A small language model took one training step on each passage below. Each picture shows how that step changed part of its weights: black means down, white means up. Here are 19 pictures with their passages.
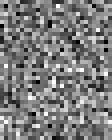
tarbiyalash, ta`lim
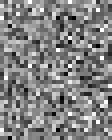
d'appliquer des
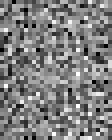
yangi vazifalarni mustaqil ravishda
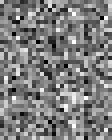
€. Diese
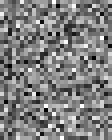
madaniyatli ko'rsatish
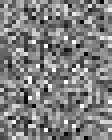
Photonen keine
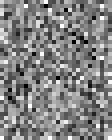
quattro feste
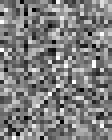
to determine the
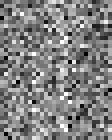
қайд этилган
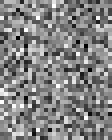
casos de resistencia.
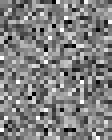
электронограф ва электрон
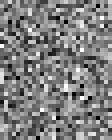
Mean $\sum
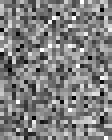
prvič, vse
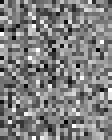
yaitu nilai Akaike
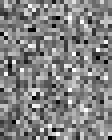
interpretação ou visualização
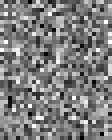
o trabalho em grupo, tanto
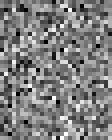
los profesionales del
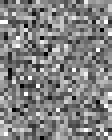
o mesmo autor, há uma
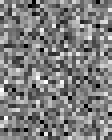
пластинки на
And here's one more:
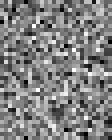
agora precisam
